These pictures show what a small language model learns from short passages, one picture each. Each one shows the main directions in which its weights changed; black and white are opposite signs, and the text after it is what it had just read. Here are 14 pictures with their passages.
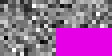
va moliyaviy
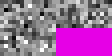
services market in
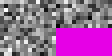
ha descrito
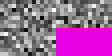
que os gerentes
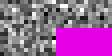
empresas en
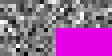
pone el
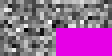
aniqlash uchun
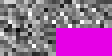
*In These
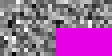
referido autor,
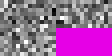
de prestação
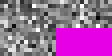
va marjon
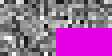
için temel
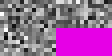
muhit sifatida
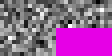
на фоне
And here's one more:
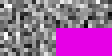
yang mengatur
